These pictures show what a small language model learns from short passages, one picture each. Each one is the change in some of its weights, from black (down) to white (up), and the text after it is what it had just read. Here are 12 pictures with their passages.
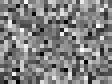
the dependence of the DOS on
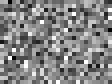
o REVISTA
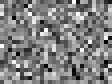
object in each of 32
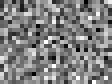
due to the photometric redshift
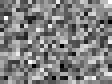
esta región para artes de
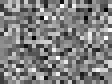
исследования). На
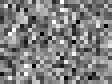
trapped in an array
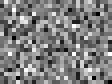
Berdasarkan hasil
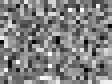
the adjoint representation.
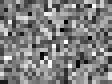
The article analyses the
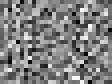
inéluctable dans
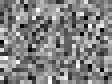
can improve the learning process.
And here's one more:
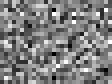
a true linear one
